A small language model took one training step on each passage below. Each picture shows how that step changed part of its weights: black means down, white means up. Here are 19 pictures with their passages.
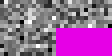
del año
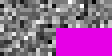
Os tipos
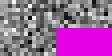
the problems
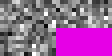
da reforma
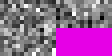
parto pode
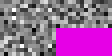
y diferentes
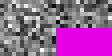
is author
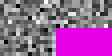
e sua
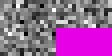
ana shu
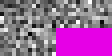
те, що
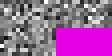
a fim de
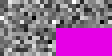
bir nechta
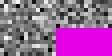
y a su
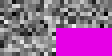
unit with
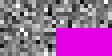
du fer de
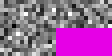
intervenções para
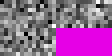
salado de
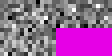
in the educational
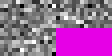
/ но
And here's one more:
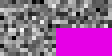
o dorso
